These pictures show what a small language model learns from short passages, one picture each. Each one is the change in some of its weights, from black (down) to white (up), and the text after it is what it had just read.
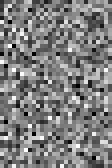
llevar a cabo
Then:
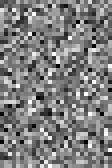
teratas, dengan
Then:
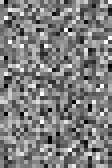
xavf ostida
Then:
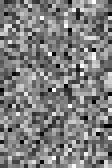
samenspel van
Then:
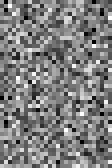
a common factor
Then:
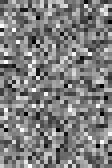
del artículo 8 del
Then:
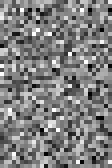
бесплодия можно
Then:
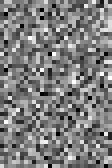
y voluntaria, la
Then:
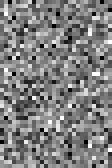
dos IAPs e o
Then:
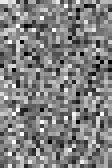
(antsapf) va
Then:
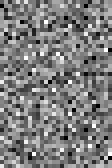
признанием той
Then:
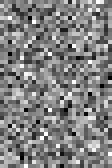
со дня рождения
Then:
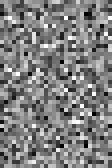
dari kinerja
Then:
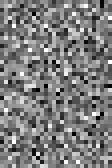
caso ante el
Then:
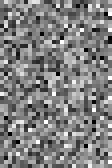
dead, that are to
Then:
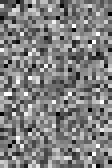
ega bo‘lamiz.
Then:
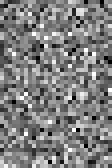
existenței unui
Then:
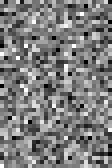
Camus nem más,
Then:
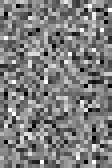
sin ánimo de
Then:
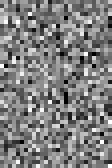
dotsenti Uzoqov
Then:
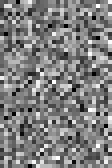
correlations q .10
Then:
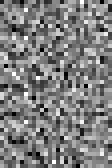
the study, the
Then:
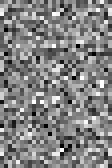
خطي في R
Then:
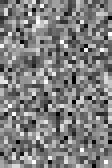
bo'lib, unda transport
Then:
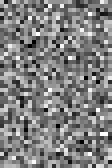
государственных и
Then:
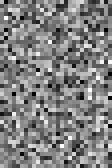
oson bo'lganligi uchun
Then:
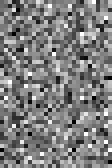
неможливе без
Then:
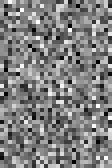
диагностирован у
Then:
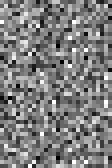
la autorización de
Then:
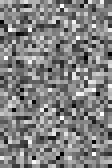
в ЯНАО
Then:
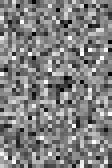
o'ziga xos
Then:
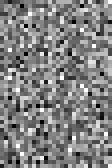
счет использования
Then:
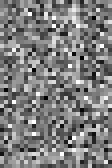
(Indarwati et
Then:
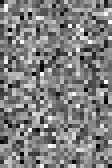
известно, что при
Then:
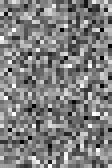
of prosecutors in
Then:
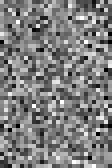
20. Khamdamov
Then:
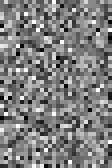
kısa ceket veya
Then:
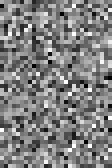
tizimida o'quvchilarning
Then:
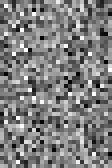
de câncer de
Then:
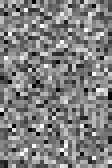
bilan kambag'al
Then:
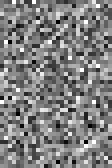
методів навчання,
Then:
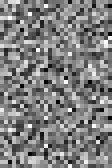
* aloxida ishlarni
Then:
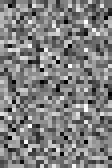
Khadafi, H.,
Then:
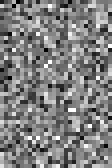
qatlamini tashkil
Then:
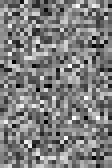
social favorizant
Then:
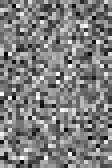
Autora / creadora
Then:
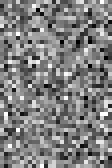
de monitoria da
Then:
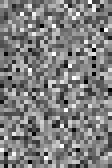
catering, mobile
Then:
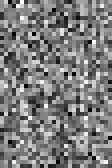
Unternehmen aus der
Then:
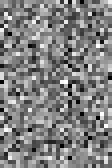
to‘liq o‘rta
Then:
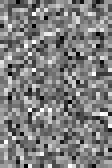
Civil Registration
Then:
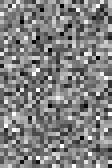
изд. Москва:
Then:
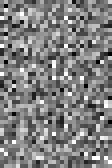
la statistique
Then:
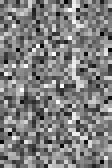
para aprimorar a
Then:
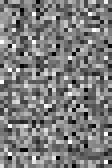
mes grosos que no pas
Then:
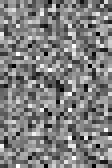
va masofaviy ta‘lim
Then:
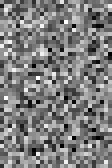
elegir un modelo como
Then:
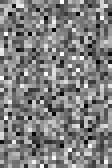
infinita en un
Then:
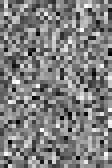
Burocracia e
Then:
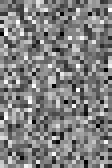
7. Фокин
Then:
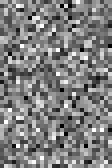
bijzonder dit
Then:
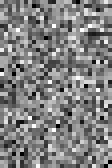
consideration. This
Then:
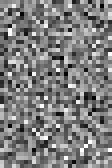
de trabajo complejo
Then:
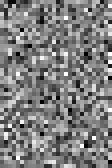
olacaqlar. Yekun
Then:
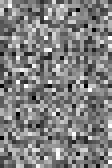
las poblaciones humanas
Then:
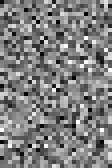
1; \alpha_i
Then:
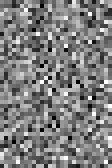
țară. Munca
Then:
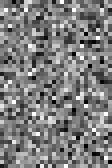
lugares do país
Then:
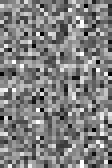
yuzaga kelishiga
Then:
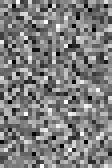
percepută, sau
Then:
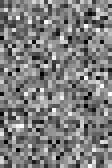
de campo de ambas
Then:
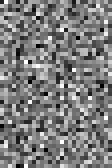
danos causados pela
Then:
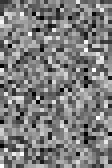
en el campo -
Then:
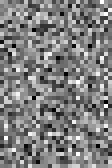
rahbarligida birinchi
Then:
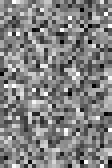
sifat monitoringi
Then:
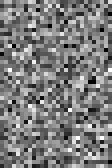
az tanımlanmış
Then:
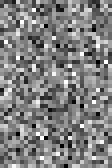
Birinchi holda
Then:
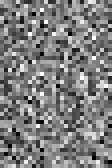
değerli kılan
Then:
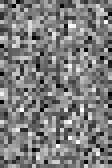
qoplamasiga metall
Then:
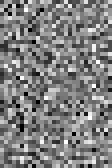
інвестиції, з
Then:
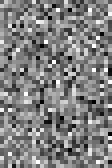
3 e i 5 miliardi
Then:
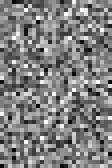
effectiveness and
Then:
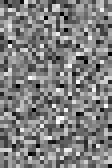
choralar davlat organlari va
